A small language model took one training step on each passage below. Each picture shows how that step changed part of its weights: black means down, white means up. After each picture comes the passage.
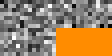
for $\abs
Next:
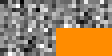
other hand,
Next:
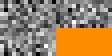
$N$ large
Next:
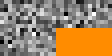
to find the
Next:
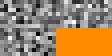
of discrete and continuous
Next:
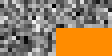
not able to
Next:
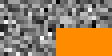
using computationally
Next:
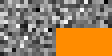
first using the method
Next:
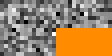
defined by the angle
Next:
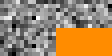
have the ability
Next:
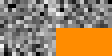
$N$ be
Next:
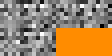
comme en
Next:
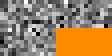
that the almost symplectic
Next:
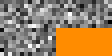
in terms of weak
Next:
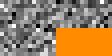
\langle w
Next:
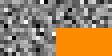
if whenever
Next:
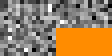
true) and
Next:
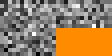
the normalizing
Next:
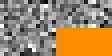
elements are in
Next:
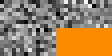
where the constant
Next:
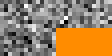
induces a
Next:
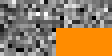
(also known
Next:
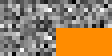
straight line orthogonal
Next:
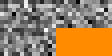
$\gamma \geq
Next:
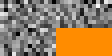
$F$ is
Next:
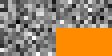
with the only information
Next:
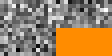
Besov space
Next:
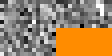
condition is required we
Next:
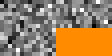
for any $C
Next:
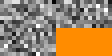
rotation operation
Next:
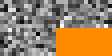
of the problem
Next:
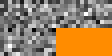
the inner integral based
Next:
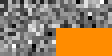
the first step this
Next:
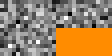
with the explicit computation
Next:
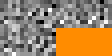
been studied in previous
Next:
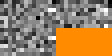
system | |
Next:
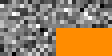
then making respectively
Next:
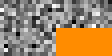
with {$x
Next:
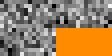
is the inner product
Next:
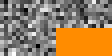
such a point is
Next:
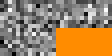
and estimate the
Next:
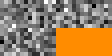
and hook
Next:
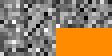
education the
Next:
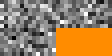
computations for variables
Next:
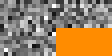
the parity of
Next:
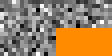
conjecture for all
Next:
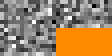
group of the
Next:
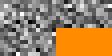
by enumerating
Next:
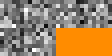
turn, implies the
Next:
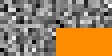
of genus
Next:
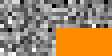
These bounds therefore
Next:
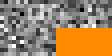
coordinates of a process
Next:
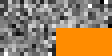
the problem of variable
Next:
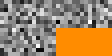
to show that condition
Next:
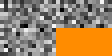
general $x
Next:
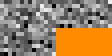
choose a generic
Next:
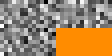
Poisson structure is
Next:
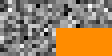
and use a particular
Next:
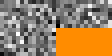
more accurate
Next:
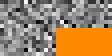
there exists an
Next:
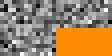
of the automorphism group
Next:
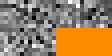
be claiming that
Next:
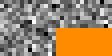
are always bounded.
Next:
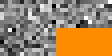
spaces are the
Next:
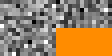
E$: a map
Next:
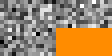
lines in the
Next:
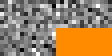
test function $v
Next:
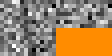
solve fractional
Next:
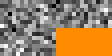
lying always below
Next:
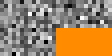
nonlinear problems to be
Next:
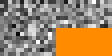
the interpretation in
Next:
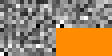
eigenfunction corresponding to
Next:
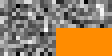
we have \[
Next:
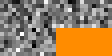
a disc of
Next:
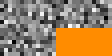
problems on a given
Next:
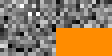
(if the sign
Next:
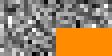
for example,
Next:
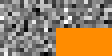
By a similar method
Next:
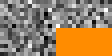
geometrically regular formal
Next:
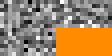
set of an
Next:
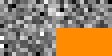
$A$ be
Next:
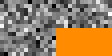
is not projective since
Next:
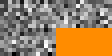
the inequality always
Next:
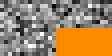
have mean value
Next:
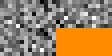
from Eq.
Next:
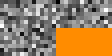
H$, where
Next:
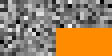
with respect to the
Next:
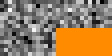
and a constant
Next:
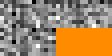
PLQ input
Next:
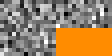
As we will
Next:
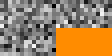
side is equal to
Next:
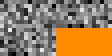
is the first fixed
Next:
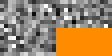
parameters of the network
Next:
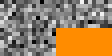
1, that
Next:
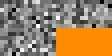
increase if
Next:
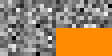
as approximation methods,
